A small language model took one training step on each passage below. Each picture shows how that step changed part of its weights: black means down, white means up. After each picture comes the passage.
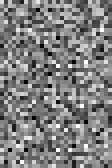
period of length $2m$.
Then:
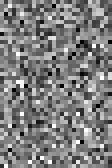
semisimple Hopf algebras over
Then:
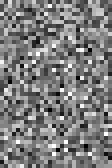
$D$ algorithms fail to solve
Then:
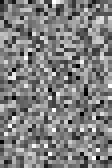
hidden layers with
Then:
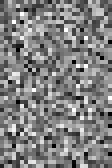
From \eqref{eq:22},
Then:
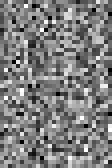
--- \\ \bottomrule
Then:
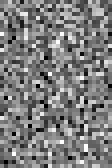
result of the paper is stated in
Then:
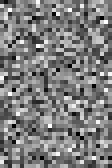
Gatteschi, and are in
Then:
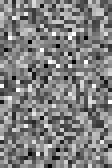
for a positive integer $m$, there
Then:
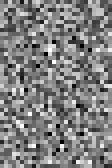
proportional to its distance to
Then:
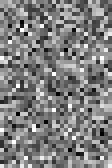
way: Any vertex cover of
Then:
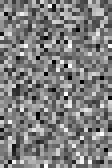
is the {\it Euler transform}
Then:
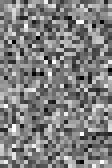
group acting freely off the
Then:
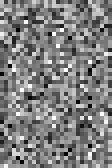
the letter~$E$ to denote
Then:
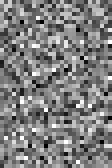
bilinear Itô stochastic differential equation
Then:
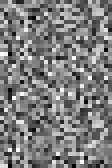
asymptotic behaviour of solutions for the critical
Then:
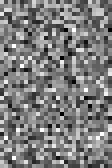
the Fourier coefficients of weakly holomorphic
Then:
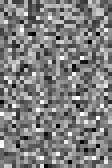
most one lift $\overline{x}$
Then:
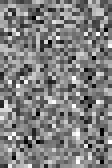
event $\IK( s
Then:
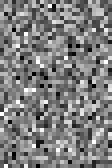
is a quasi-isometry invariant
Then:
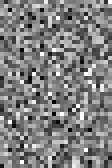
constant \'egal \`a
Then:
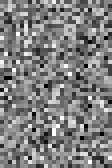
we relate the value function of
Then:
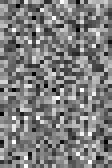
tools for topological data analysis,
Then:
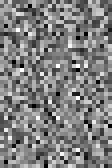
(c)} \; the grading is
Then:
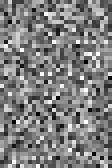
holds. Part b) follows from
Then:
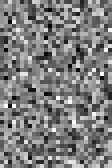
preceding proof. Using the
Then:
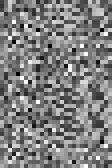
By (\ref{GGG})
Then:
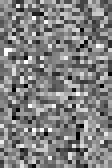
\label{eq: cont var
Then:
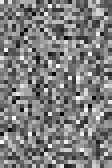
$1$-neighborhood of
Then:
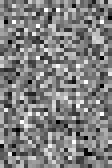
\ref{ss1}, we have
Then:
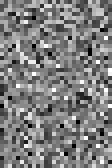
that $\Phi$ is an infinite
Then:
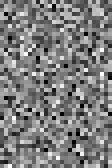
is {\it real}). Moreover it is
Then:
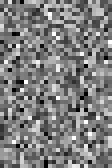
have $\lat (\epsilon)
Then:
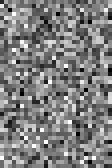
Consider a 1-dimensional cell complex
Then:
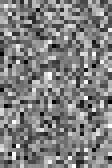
be nontrivial in concrete
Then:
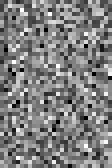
для которых в
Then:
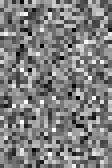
using the structure theorem. We also give
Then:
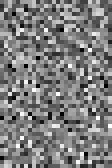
functor from the $\G$-model structure
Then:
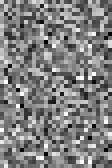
of smooth differential one-forms on
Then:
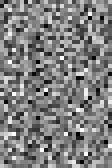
logarithmically completely
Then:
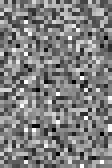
the from $\kappa|_{L}$
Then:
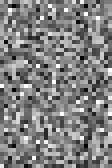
bracket for $\tilde
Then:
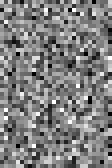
i.e. isomorphic to
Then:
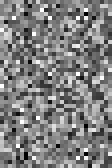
Highly composite numbers.
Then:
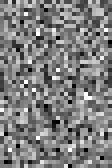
given $\varepsilon>0$, we can
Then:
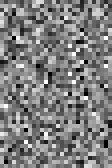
upstairs and descend
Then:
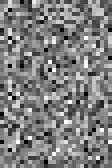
la parabole de la
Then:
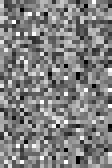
a 3-web a canonical connection
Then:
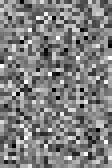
CAS Project for Young
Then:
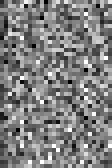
которых эта
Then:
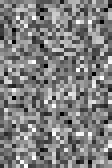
exists a unique regular Borel measure
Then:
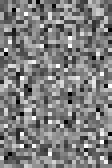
follows that \begin{align*}
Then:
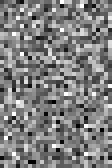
we actually sacrifice the
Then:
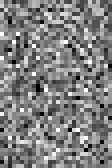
translate $P_Q$
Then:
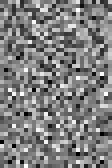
with} two points (the two boundary
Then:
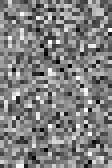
Several contributions have been made
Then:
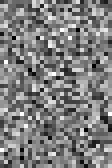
to mathematical models concerning
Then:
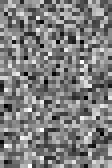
flow constraints and the requirement for a
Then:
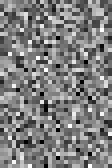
case where $ f(u) =
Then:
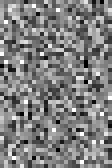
in case a matching has been
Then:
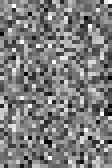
An important feature of the
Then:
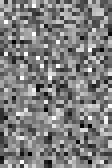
a proper holomorphic mapping $\mu$ of
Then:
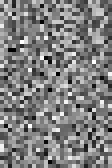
for fixed number of clusters
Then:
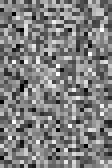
where $t_n \in
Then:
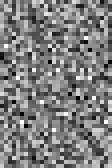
for their possible applications. More
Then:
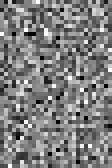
less than $h\nu$, then
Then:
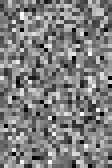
It is easy to verify that the
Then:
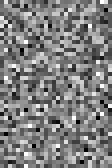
convention that whenever an equation
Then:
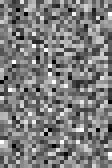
\zeta^{\otimes k}\otimes
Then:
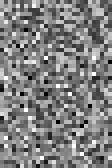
a numerical example for a linear quadratic
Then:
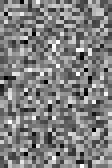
count the expected number of
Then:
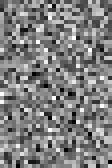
implies that the characters of the
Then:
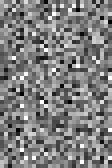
\subsubsection{Nice curves} By
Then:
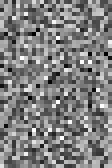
for each $\mathbb P$,
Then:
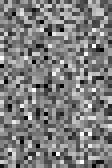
structure of the set of composition operators
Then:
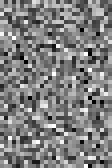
the necessary compatibility conditions hold.
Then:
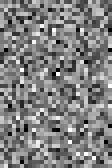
evaluate all A's
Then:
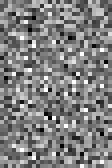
that the completion of the type
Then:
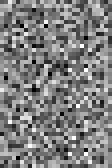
(\ref{dd1}) in Theorem
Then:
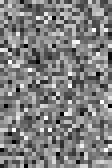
Clearly the same holds when we
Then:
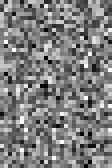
on advection dominated problems.
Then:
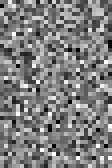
{\bf x} $, but is not
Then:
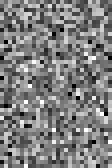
sequence is more interesting. The
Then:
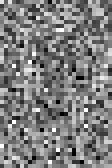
number of elements having a common side
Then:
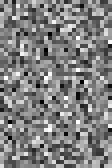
for any $(c_i),
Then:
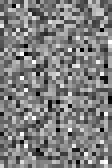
} \end{center} \vskip
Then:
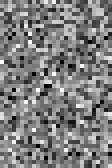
we obtain a bundle-like metric
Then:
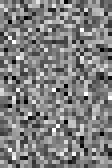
calculate the minimum DSR for
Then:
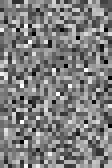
> 0$; then solitons
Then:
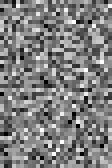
positive and the coefficients are positive. The
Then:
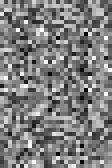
the potential for $\zF$,
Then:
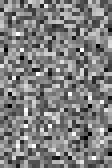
on the L2 norm using
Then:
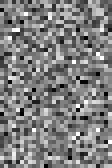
gives \eqref{SU5}
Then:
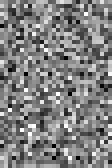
\b$, which contradicts
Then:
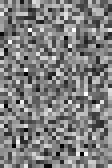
depth we will have the short
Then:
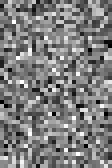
Let $E$ be the identity for
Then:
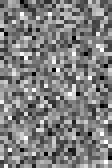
Note that a similar global error bound was
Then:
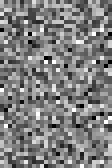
the one of this paper, see
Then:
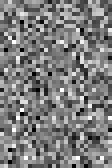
version of the DSM gradient method
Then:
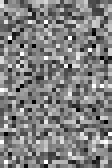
switches, because for
